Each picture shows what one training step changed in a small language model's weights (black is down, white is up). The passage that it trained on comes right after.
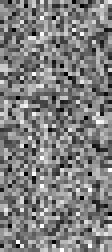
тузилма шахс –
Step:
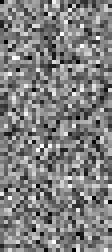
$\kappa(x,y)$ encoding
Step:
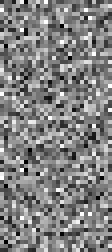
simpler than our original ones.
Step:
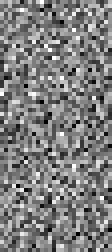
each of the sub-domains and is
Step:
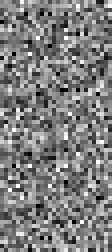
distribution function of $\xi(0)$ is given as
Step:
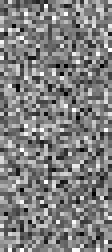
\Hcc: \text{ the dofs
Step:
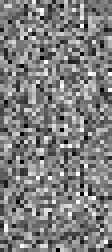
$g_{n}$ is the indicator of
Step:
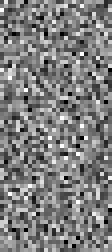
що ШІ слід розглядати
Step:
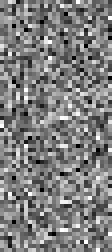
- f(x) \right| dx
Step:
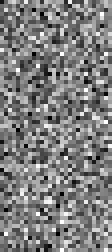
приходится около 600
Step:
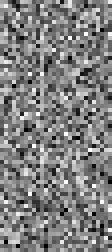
40's. The actions in Largo
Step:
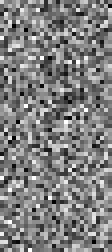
every $\alpha\geq0$ we have
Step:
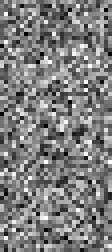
original noisy image, respectively.
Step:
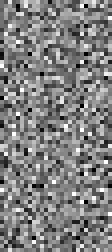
complex of the $R$-coring $S$
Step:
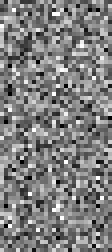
sus grandes fracciones que hace
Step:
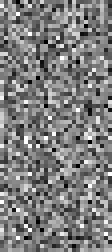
Cum apreciezi ajutorul
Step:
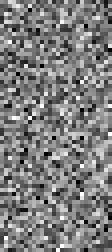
Question \ref{qe1}
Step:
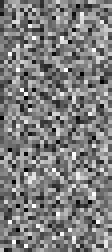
tuzishda innovatsion
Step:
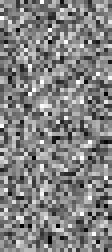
są bezpieczne.
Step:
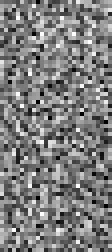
трансформации в экономике,
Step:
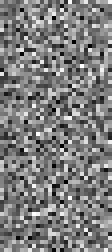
and $\BBW_n\in
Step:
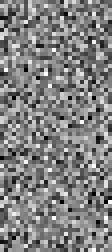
the question of the convergence rate in
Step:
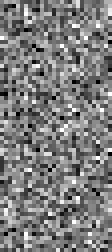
$(\pdt \rho,\partial_t
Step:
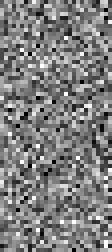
мислення, гартує
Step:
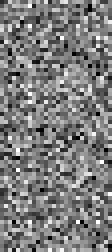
mohiyati Insonni faqat
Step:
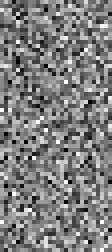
by a nilpotent operator. In
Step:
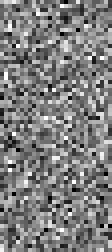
\f)^n$, and \begin{equation*}
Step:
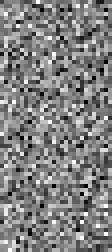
“*A adaptação é, uma
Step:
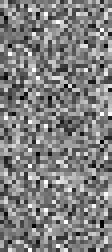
is the expression of the local resistance
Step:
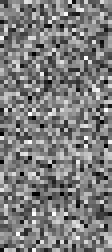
замуж, разводятся, не
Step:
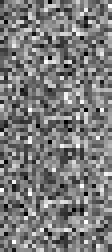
$\lambda = (\lambda_1, \cdots,
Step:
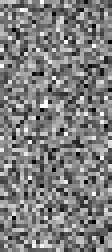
highlighted. The views of
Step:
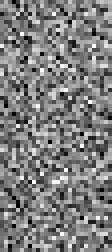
instead as its orbit sum. A
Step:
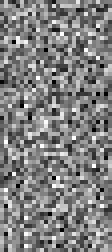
and (b) present the total cost
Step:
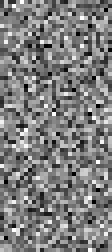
mimo przyjęcia nowego
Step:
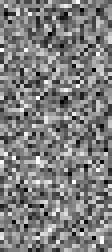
X_{\infty} - z \rangle \leq
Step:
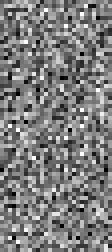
Lemma \ref{thm:strafava}, we
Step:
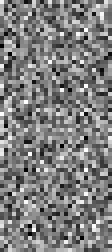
биргаликда сўз
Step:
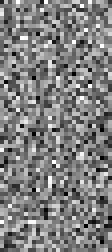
problems fulfill the existence and uniqueness
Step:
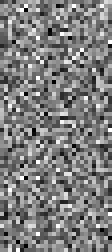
and only if $M^n$ is a
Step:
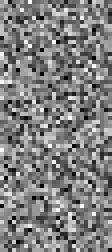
però al contempo in grado,
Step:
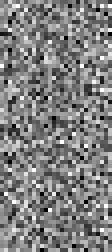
vosita ekani ilmiy
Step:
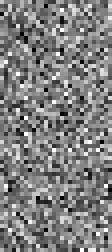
The face identification is equivariant with
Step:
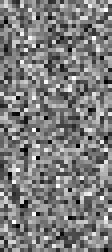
is, as a crack in the
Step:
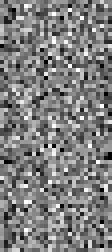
oid kalit so'zlar yoki
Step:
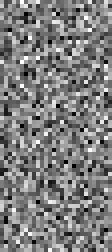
des charges des conventions agricoles
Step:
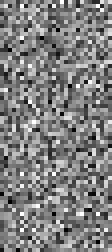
inputs of the next level as in the following
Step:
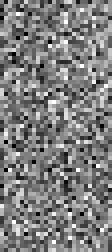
\end{equation} Moreover, suppose that
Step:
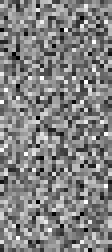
for the fruitful discussions and
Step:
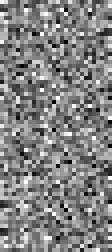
al. THE ROLE OF
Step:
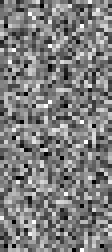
\vspace{.05in} There are two
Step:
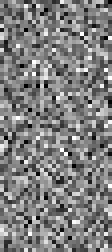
Figure no.2 Evolution of installed
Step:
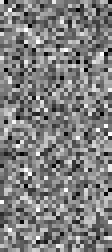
la numismática y la historia
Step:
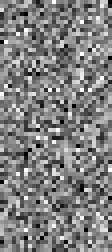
semelhantes e significativos na
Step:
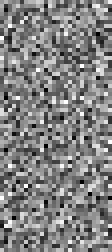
иштирокида амалга
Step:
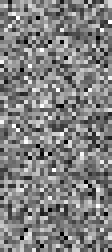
realizados. Esto no sólo motiva
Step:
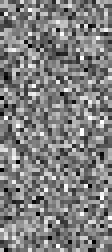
a geodesic in the space of compatible
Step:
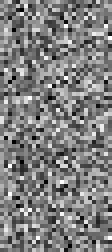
una temática específica que
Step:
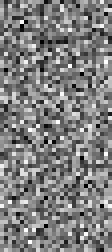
de las adolescentes además del
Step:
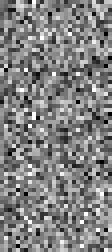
мировоззрение личности
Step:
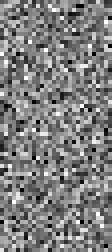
pathogens. *Antibiotics
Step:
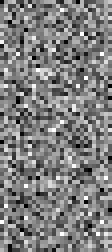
tuyg'ular ramzi),
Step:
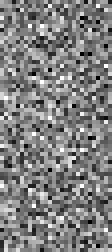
e contextos contribuíram para o
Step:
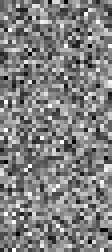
igual ao outro. Internamente,
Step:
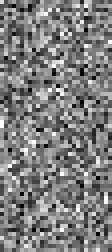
ämpärit (> 4 L)
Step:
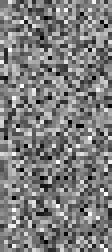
% de sus requerimientos de
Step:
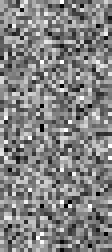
психологик ҳолатини
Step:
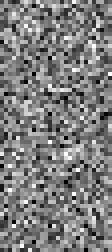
$\Sigma_1$ such that $e_1
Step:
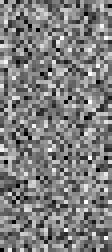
a hump} This example is based on the
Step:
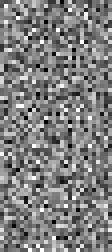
higiene bucal deficiente y
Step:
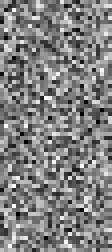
тилида ҳам шеър
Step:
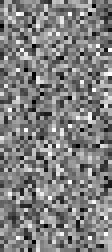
bo'lgan holda toping va
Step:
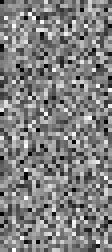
intellettuali, praticamente
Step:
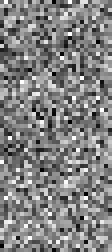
to $\check \Phi_{\mu\nu}$
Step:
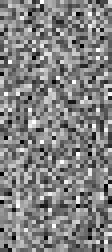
between the reaction-diffusion models
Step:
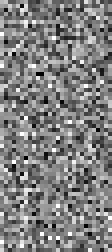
acțiunii civile este
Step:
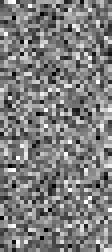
Prof.\ Volodymyr
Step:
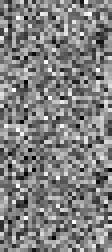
направлены на стационарное
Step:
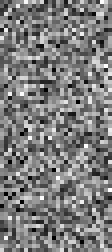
систему практичного навчання
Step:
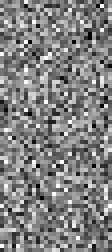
of this paper, we have successfully
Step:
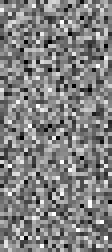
constitución de las unidades fraseológicas
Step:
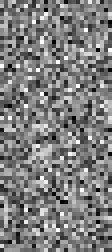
ze stawów w Parku
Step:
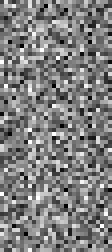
theorem characterizes the local linear rate.
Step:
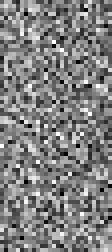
undoubtedly my reading,
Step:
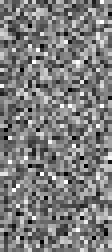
sound conj} Assume RH. For
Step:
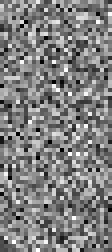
Rica of yesteryear, when the
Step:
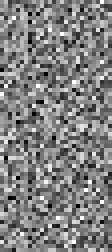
consider any finite-dimensional Hilbert space $\widetilde
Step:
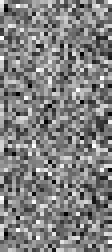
тарбия беришнинг
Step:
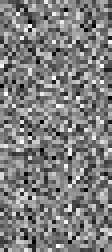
following result and defined holomorphic multiple modular
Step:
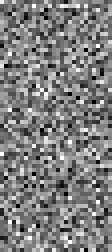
that $a(n)\ge 0$. Let us
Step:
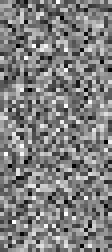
A.M. and Saxena,
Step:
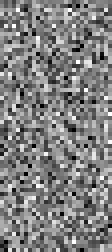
suitable values of $m, t,
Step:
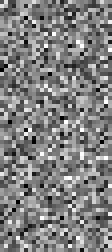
conclude let $K$ be the maximum of
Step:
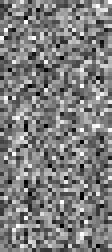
апреля - начале мая
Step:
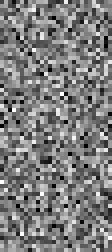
exhibit some examples. In Section 3 we
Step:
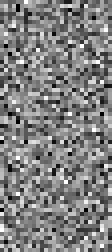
the same. Also for an $n$-dimensional
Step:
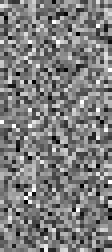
within the already established flow
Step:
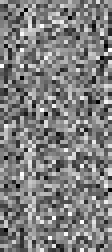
interval that agree on the end points are
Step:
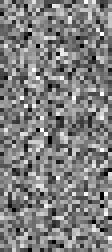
is connected graded, then the second conditions in
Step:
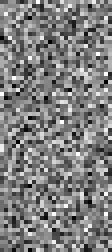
gerar adaptações fisiológicas
